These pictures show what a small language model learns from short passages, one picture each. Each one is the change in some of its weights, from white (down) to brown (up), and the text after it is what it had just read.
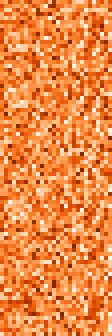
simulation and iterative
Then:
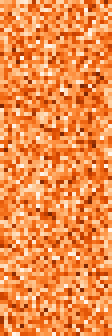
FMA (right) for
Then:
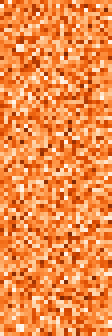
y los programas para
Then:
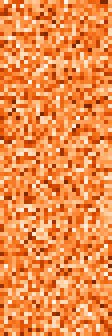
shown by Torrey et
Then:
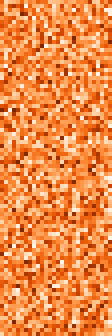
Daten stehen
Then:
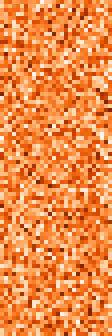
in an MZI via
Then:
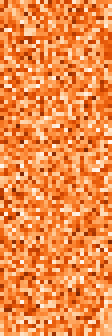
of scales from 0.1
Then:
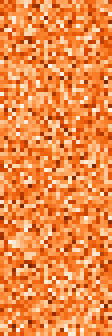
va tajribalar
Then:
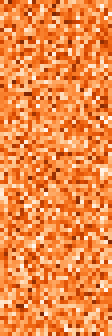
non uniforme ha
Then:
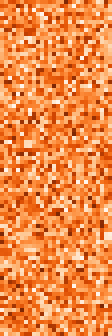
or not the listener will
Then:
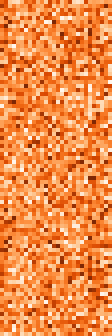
umumiy qabul
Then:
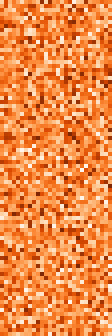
of a hierarchy of
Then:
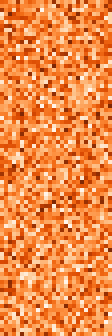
space. The one major
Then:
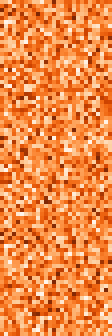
Previous studies
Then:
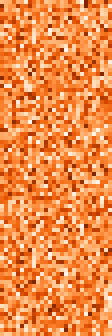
for comparison. The
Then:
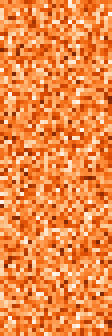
analyze the role the
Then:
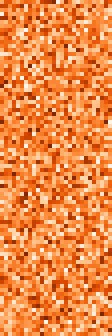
along the dividing
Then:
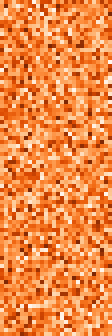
no quasi-particle
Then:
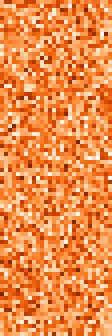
of nine mild
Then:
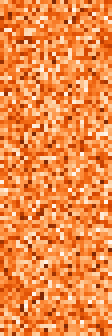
we recover the estimator
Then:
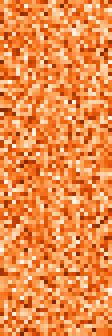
hacen. Si
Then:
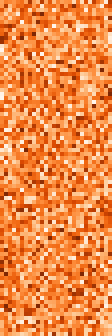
of hadrons can be
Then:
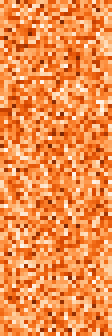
\par \begin{equation}
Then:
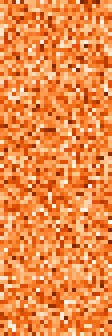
(\textbf{R3}). This
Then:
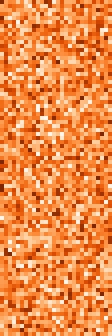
aniqlash masalalari
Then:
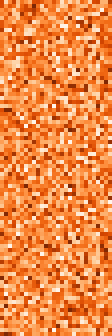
la motivación por
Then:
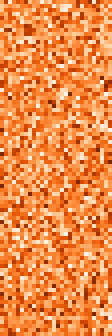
\Psi$ is defined
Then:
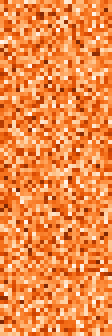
estruturais de
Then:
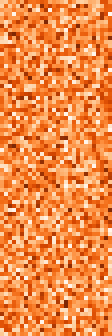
predicts a rich
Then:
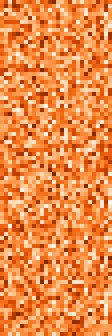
showing that fusion of
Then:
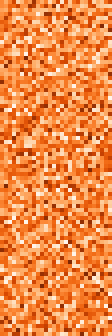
en compte ces faits
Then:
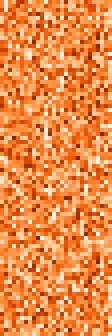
mashhur asari
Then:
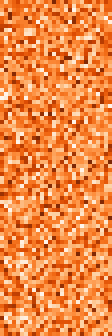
we calculate the equation of
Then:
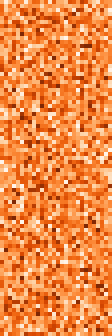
um para Barcelona
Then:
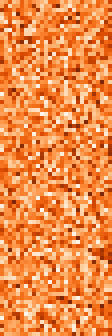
field is real rather than
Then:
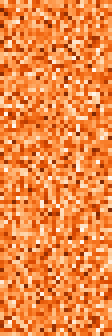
Construtivos de
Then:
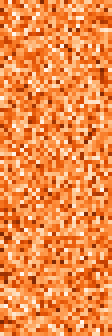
etish tartibini
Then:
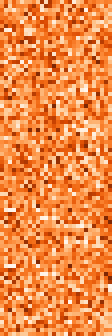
of a predictor.
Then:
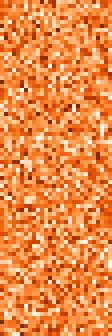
Its successor
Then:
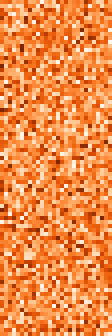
produzindo e
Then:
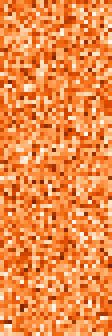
never been identified with
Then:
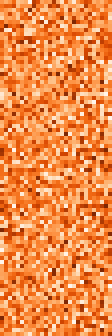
as a result of the charge
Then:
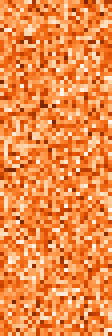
(4 questions).
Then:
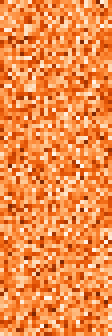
desorganização do
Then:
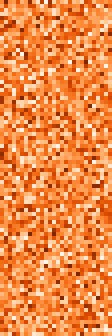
the edges of the
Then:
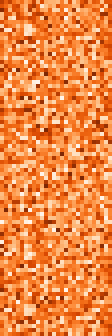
ситуация в
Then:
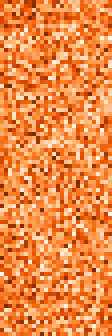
applying a transformation of
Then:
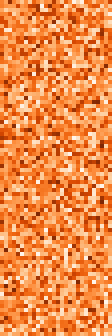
and duration under which
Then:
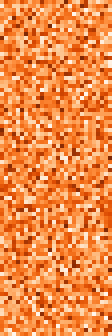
reveals its hash
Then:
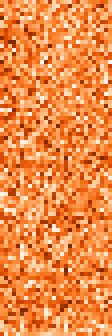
geopend, zou
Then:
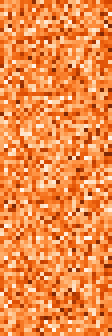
The dynamical processes that
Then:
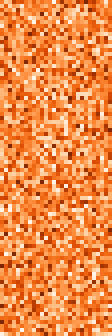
explicação da razão
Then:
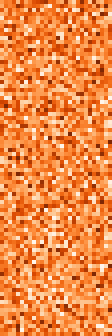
our benchmark
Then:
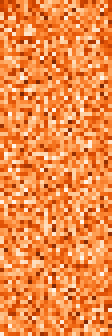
системах как в
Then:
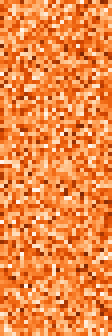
an error is produced
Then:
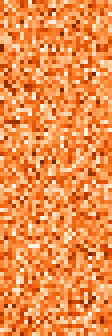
gusta y agrada
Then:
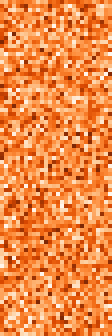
quando dovrà
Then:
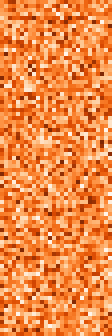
for MSS, which is a
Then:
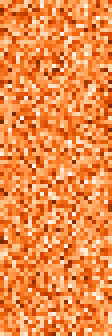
work on socially assistive
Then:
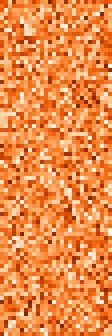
that a Hilbert space
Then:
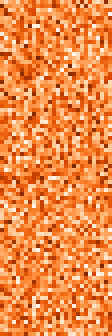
fluctuation in the
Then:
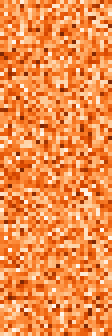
EOS 5D Mark
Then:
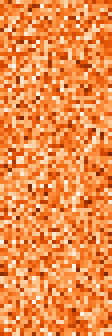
« sprint »;
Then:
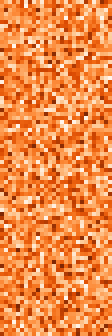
zero mean and variance
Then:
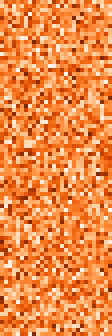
crystals may
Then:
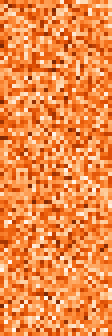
fait difficulté.
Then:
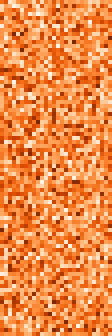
many respects, with
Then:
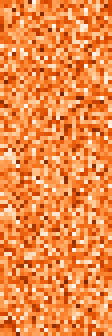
instead of just the
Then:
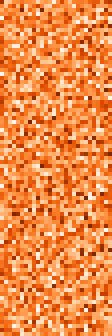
bir şekilde
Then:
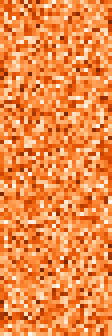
the second term dominating
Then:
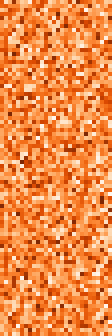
sido fortemente
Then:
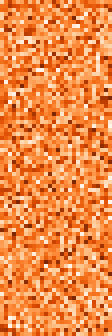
black lines in the small
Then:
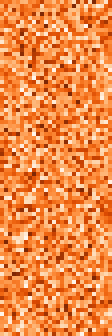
de edad. Los
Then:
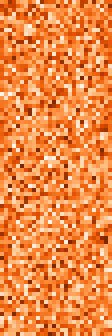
этой статье
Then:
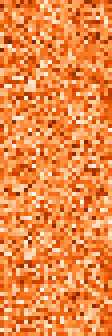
order parameter, $s$,
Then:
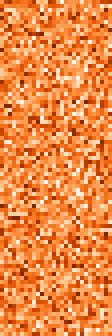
and combining ability analysis
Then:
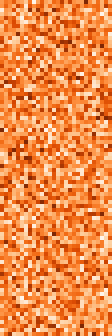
see e.g.\
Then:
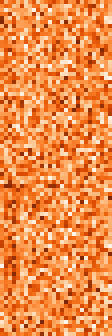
a random signal with
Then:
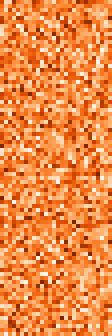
confuso? 24.
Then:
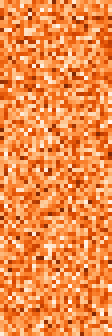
invariants of a
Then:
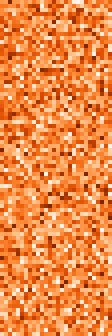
and states set are the same as
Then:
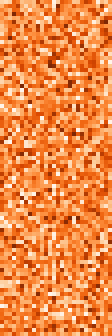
una Irene,
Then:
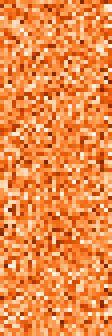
The analyses reveal
